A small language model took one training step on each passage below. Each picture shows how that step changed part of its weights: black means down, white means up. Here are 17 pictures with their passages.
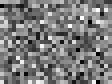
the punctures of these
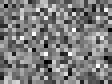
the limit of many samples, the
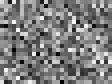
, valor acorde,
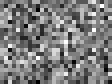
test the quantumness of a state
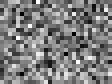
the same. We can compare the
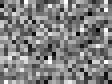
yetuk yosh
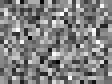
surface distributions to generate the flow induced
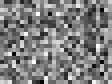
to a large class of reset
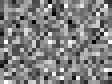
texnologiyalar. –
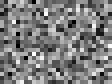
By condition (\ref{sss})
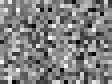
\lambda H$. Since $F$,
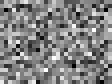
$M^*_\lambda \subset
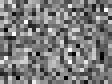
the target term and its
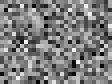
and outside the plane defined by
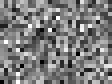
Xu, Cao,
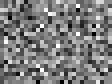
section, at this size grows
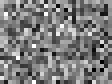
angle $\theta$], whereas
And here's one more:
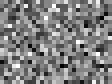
large vital regions, which is
